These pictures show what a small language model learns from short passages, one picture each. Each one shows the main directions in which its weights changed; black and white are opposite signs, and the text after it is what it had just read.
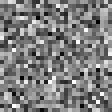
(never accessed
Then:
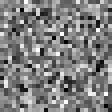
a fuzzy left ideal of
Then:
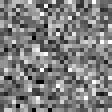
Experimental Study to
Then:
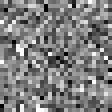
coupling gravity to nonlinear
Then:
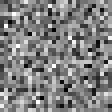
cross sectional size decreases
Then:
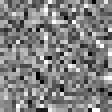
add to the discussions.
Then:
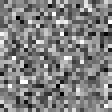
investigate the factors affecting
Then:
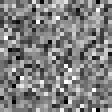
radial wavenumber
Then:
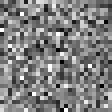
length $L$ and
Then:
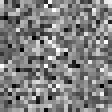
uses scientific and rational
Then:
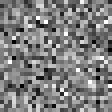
The shelf life
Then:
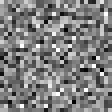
the weight of the
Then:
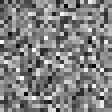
the complex world of
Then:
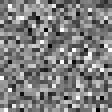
effects are achieved in a
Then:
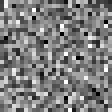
deadlock occurs when
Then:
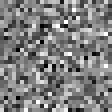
targeted interventions to
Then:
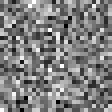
\nu \log
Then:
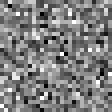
typically unclear to the
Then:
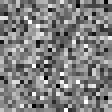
in decision making and
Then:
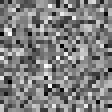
the use of two levels
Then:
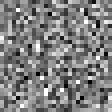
an exceptionally
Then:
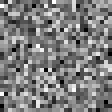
spectra (K.
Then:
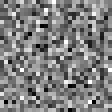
found by Drory
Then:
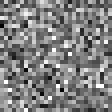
for convincing academic
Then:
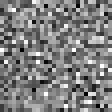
their brand in diverse
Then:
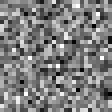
as opposed to assuming
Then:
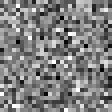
Client and server
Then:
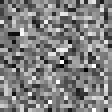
the relaxation of the particles
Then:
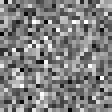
these errors can be easily
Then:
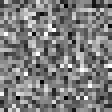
of Basal Area
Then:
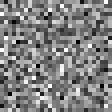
particularly in higher-dimensional
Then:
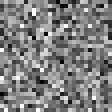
common to set up joint
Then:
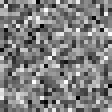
can find that the right
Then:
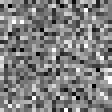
private life insurance
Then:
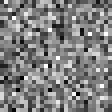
for improved diet and
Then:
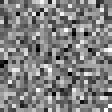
this appendix, we
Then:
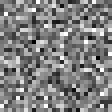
benefits of promoting
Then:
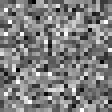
& Wenger,
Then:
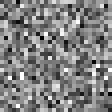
location. Dots represent
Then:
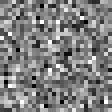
between the theoretical assumptions"
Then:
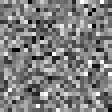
national education system had become
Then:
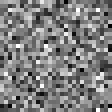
produce data dumps
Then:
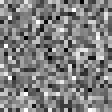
the solution} In this
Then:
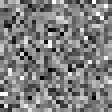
i\phi -
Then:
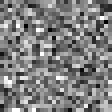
registering for my
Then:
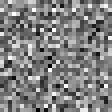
respectively, the object
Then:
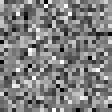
of refraction
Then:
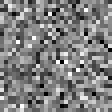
believe that we are thus
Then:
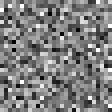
impedance is
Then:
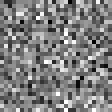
The refrigerant
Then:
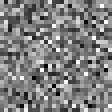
modelling, estimation and optimization
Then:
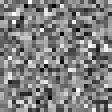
denote the projector map
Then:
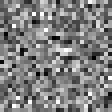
it avoids the need
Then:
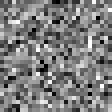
major merger. This
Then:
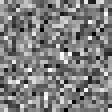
the name for the
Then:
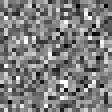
deals with the
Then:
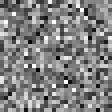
generating employment, and
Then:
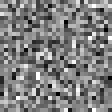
in the main text.
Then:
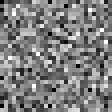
the context of professionally
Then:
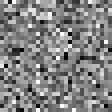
more than twice the
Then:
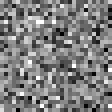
present If there exists only
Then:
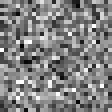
as follows: -
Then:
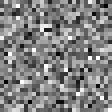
provides a clean description for
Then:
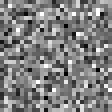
et de mieux
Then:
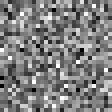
along the same optical
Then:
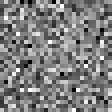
(min) Compound
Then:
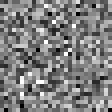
particle subjected to a
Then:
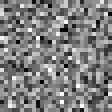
all-sky survey
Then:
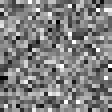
full-phase photometric
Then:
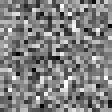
invariant depends sensitively on
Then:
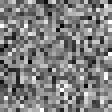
(especially at the
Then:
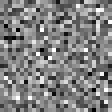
al.*, "Between
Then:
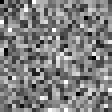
${\tilde {\cal
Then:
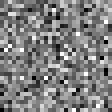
glass transition and the
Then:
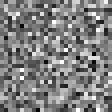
formed in samples with
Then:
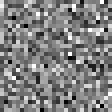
Principal Author:
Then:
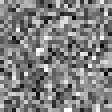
the results were decoded
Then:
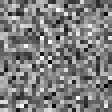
learning is a subfield
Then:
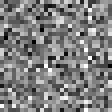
understand the nature of finite
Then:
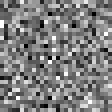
intermediate mass black holes
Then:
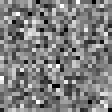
obvious considering the relatively low
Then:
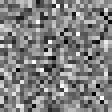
are the increment of
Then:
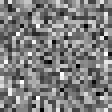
the standard collinear
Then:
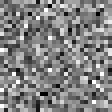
base classifiers can
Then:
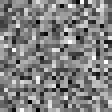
us resume the analysis
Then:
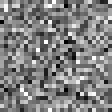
The typical magnetic energy of
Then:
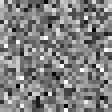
fields of Science and
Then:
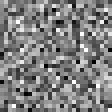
signal shape is then
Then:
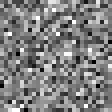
relation values for the formed
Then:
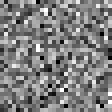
can be determined.
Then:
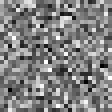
the financial consultant
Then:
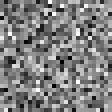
experience, assessing qualitative
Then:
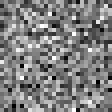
to a simple,
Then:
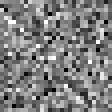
parametric pump parameter
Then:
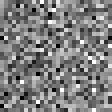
overall costs [8].
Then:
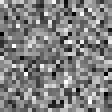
The results obtained by the
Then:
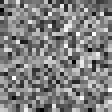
references [10,
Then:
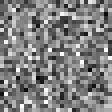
the computation of male population
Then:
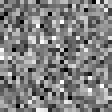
continue to treat the
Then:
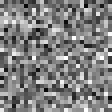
Mean age 72 ±
